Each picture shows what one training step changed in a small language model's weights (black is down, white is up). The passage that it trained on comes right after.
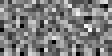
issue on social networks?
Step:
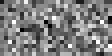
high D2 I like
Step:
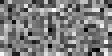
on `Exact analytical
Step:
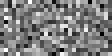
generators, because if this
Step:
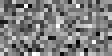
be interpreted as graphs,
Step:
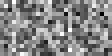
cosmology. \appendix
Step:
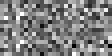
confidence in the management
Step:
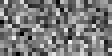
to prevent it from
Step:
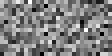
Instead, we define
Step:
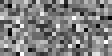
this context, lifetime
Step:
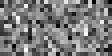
into consideration that a
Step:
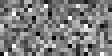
& Richard
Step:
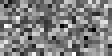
for organizing this
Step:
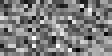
a change in the deep
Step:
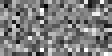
In particular we wish
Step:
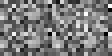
of vanishing vacuum energy and
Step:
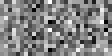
slides of the
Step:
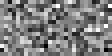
order equations involving very small
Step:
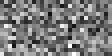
in the absence of
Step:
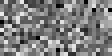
to their extension in the
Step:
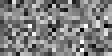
the PAs output is
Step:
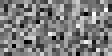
as shown in Figure
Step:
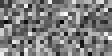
as it is frequently
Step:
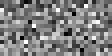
run than companies with
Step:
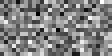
Economics at
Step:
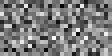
with limited knowledge in
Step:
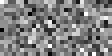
RHIC beam energy
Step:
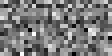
of the Conjugacy
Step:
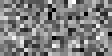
ordered 40 largest values
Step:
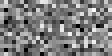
also extends to the
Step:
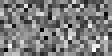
with significant input from
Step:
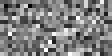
be a saturated
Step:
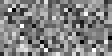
$d$ between
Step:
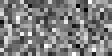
to investigate the influence of
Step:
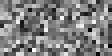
useful discussions, as described
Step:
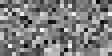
people around him expect
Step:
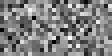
an opinion on
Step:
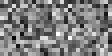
of companies by
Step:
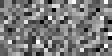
descent'' paths.
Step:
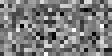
phrasal verb
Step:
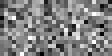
this results. Regarding
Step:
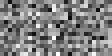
idea would then be to
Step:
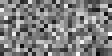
lines anyway. By
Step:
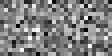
the maturation of this
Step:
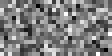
determined by a pair
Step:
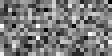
the studied population to be
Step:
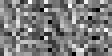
trajectory and extract the
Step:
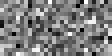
notice that the only
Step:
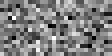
SSC is similar to
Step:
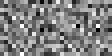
Hable, C.
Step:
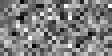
20 Charcoal
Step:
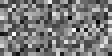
of the total plastic
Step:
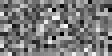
Health, Working
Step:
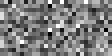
doors of the world
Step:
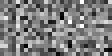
equilibration of the
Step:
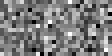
administering the
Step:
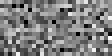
than 30 years different forms
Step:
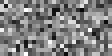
MCDM methods,
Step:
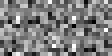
that the partitions
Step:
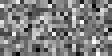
spin of the holes.
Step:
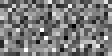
of the input left view
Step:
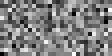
of multi-variable
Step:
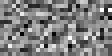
have any practical value.
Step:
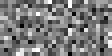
takes a very long time
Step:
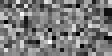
is too wide, the
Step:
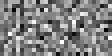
normalized Hamiltonian reads,
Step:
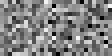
Let exp$:TQ
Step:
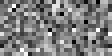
function of available measurements and
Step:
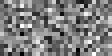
a clay loam
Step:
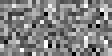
\title{On the
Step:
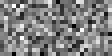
=! NP as
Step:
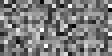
and the corresponding trajectories
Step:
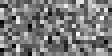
made by repeating the
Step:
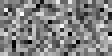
tertiary and more
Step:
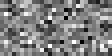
DW energy compared to
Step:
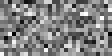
an odd number,
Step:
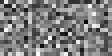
and obesity,
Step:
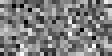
than 1 indicates that a
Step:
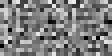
degrees of freedom coming
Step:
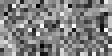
T cell effector
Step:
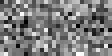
is easier to
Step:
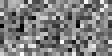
\] We associate factors
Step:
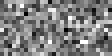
The Detection Engine
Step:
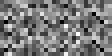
It is more than
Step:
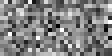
area. However, there
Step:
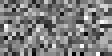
for $n\geq
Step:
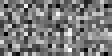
with the compact-open
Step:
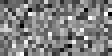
Livermore National
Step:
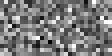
to a temperature below
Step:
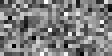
is an isomorphism. In
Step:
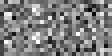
service that Nasir
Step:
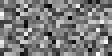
may involve exploring deep
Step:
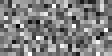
point. So this
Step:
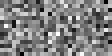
access points. The
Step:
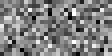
dynamical retardation
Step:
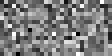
structure and the basic operation
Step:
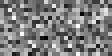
(not shown here for
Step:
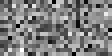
the normal course of
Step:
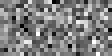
represents the energy scale.
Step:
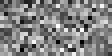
a nonlinear stage of such
